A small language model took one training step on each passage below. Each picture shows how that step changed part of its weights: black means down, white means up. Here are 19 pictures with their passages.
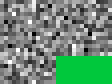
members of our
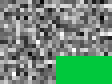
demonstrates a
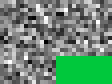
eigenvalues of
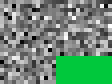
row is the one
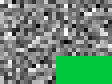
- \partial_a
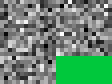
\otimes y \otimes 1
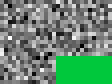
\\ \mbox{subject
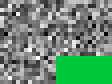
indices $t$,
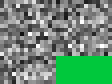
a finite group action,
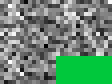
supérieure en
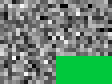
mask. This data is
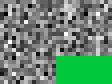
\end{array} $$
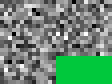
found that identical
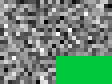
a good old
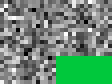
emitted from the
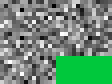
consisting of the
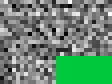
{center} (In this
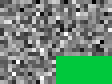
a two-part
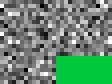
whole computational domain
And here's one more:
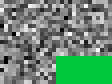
Here, scattering
